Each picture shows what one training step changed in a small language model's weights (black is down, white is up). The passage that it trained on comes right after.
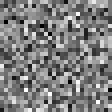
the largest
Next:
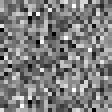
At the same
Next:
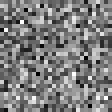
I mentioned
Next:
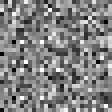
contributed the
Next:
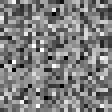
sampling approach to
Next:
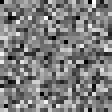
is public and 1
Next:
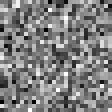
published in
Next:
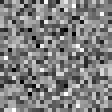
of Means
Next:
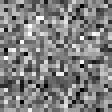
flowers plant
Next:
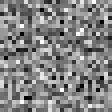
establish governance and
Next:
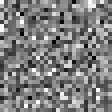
and labour market
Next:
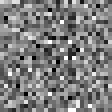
(urban or
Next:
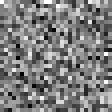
animal. In
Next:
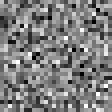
Equipment -
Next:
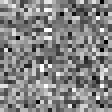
tales, or
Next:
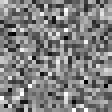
in Fig. 5.
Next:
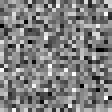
rare subtype
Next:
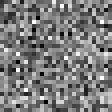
crack tip
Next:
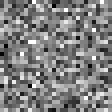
floats were
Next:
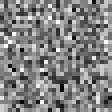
concepts, research
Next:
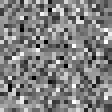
performance as well to
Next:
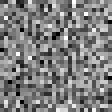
be captured
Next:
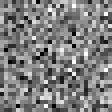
destinations because
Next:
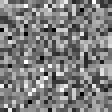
lie with the
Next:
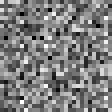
combination of different types
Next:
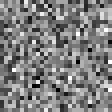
the total number of
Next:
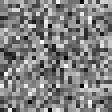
in complex with the
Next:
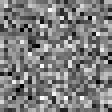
cost introduced in
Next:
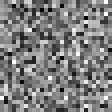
be able to
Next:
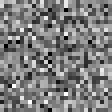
the matter from which
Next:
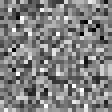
recognition that a
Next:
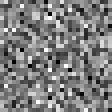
where $\Delta
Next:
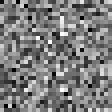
with spruce
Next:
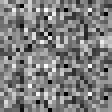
the ones who have
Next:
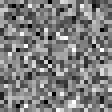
the bromination
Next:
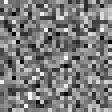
of a simple
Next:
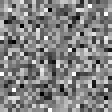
also damages human
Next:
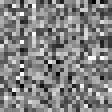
study methodology,
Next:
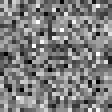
results to design effective learning
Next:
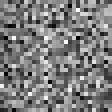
are available from the
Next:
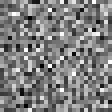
first verify the
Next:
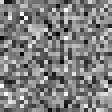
instruction is
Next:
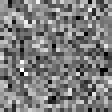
and there is growing
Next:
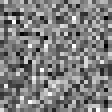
discussion of group
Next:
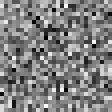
through him, so
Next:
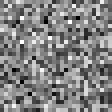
on the Galata
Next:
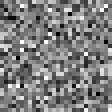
while 27%
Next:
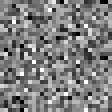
observed on top of
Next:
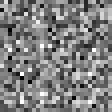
to enhance both
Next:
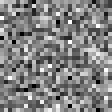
define a process
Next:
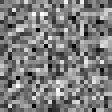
considered as a main
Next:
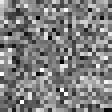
implications for both
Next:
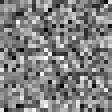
media influence,
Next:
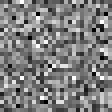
blockers and
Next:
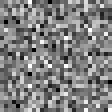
for the three lowest
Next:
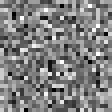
automation level at
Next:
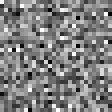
the genus.
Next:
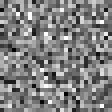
in each zone.
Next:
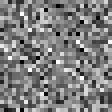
has become a
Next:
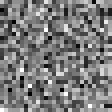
humic simple
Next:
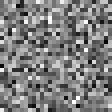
side so as to
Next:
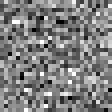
a list of
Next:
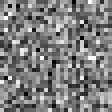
return after
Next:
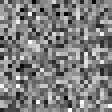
South East
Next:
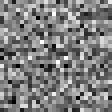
in other lesions
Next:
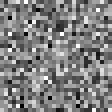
sense what technology
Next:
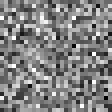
also made available to
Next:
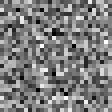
and others.
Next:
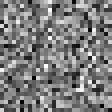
experts and 2 material
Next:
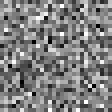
Programa de
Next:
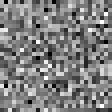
zinc in the
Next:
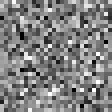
‘ numerical
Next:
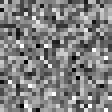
to control the growing
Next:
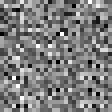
1 Warrior
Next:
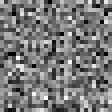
are not acceptable
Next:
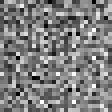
were attended by
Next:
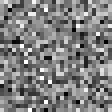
status of first
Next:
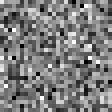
emphasis on
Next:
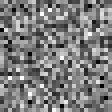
1 point - the
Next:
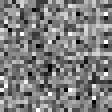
hunger may be
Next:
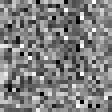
as systems of new
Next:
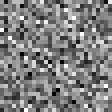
the viability of
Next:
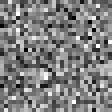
particularly larval
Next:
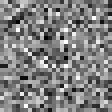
offense and
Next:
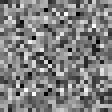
the candidates
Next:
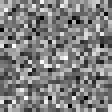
SD. The two
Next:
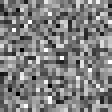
because of the potential for
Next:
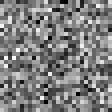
System) via
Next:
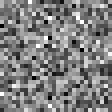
by Manyaka
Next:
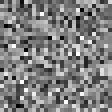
key quantitative
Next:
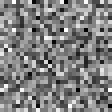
the homing
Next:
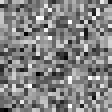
that Spalart
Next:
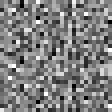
be used to identify
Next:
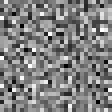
of the methodology
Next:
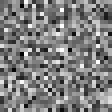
proposed the concept of
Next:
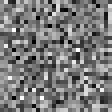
assesses whether
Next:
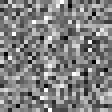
nursing students and
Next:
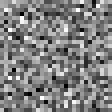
fail to engage
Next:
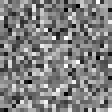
shows that improving the
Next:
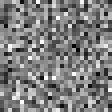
difference between the low
